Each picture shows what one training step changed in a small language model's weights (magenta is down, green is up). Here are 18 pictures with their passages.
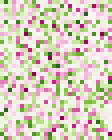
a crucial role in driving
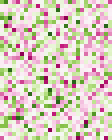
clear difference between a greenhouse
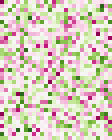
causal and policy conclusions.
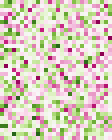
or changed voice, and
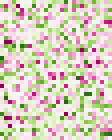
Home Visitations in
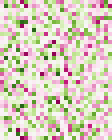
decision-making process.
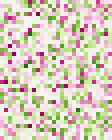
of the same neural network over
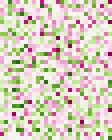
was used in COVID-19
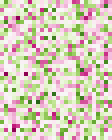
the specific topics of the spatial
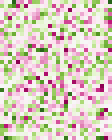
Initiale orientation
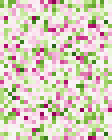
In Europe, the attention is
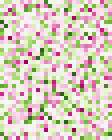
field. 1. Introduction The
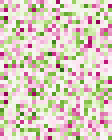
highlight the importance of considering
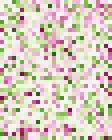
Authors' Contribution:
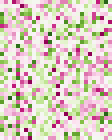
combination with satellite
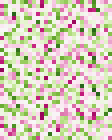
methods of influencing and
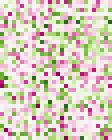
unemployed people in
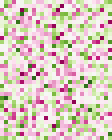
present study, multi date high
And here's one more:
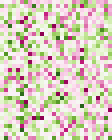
role by introducing legal
